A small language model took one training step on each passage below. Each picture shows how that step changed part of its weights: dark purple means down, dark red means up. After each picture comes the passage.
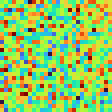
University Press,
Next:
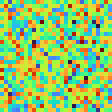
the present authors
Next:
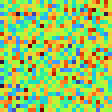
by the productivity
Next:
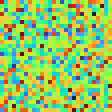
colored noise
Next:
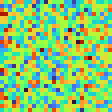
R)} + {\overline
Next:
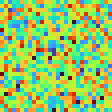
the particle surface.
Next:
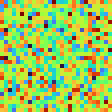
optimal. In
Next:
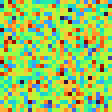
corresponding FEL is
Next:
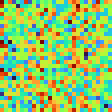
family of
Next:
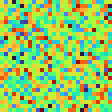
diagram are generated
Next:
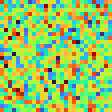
random matrices.
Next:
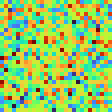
the magnitude
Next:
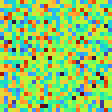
form of a particle
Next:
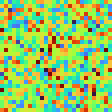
the way for the
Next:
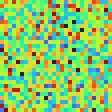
per MC step
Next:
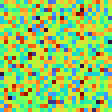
The Gauss
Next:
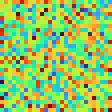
binary format
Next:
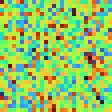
number of photons
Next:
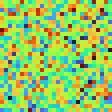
we introduce a
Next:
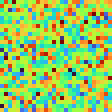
We will see how these
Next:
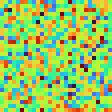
we report a
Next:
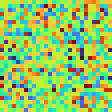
and is determined with
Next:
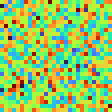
the International
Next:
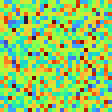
model from the observed
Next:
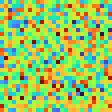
the thermal density
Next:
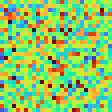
is given by the first
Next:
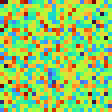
limit. Although
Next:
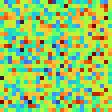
velocity correlation function as
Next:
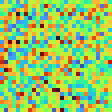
by the ratio
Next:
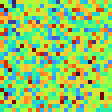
restoration is
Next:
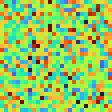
connecting it to
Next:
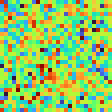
at a system of
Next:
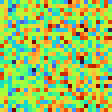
``limiting point
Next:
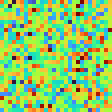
buffering the
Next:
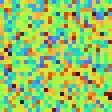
for understanding
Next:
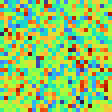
to the VCS
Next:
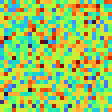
the shifts of
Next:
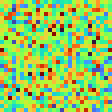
presence of the
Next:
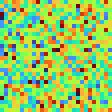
Apart from these
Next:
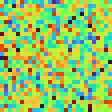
reachable states are
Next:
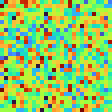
to get an
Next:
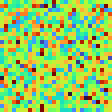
circuit by
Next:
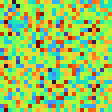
functions. The origin
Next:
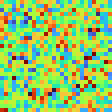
of constraints with
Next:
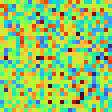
means that each
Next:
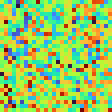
within the errorbar.
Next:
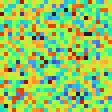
pipelines and
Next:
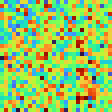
to track the
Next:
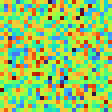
the walls
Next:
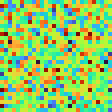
be reduced significantly
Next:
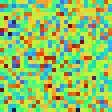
generated which satisfies
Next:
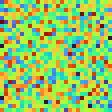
nm. The obtained
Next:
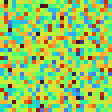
result is plotted in
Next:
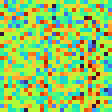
sample when the
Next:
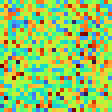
the relative charge
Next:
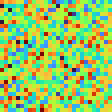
by the superposition
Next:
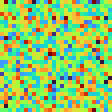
provides robust
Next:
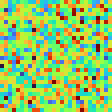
computer simulations of
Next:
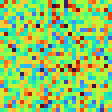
step used a
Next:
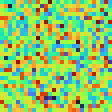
back physically, and
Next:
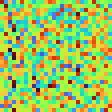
hyperon bound in
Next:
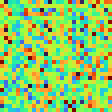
devoted to the
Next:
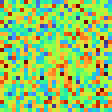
fiber product
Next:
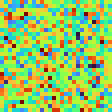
index is an
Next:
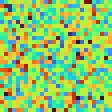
topics. Other
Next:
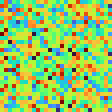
the most highly
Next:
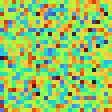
and the MM
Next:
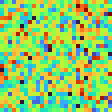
experiment, however
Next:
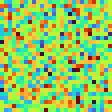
be Bloch
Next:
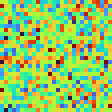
removed to
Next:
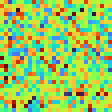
the spatial impression
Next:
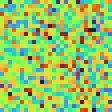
capture the notion
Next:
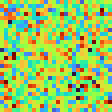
is about {\it
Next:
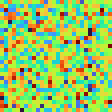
is applied,
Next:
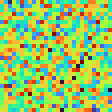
as the input
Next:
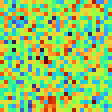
factors of up to
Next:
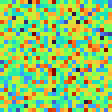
sensitivity of
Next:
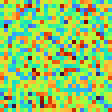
vanishing of
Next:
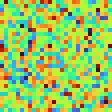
often, these
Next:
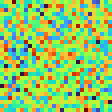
of the prompt
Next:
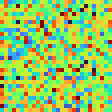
to the molecular
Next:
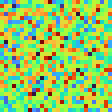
realisation from the
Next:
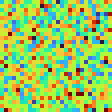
paper: Cas
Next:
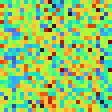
location of the
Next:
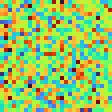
are connected via
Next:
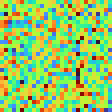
flow of the disc,
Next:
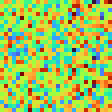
the settlement
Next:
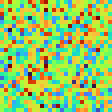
as the axial
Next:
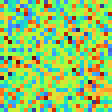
to use a wave function
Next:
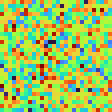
size and evolution of
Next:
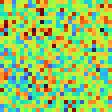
of gratitude to
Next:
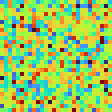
longitudinal velocity
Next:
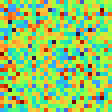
is more likely
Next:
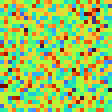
find artifacts
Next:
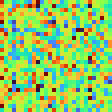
survey (see
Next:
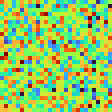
placements are
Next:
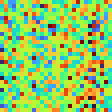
connections between
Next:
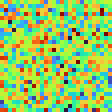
is usually considered
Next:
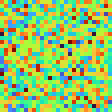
with the system's
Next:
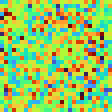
links between
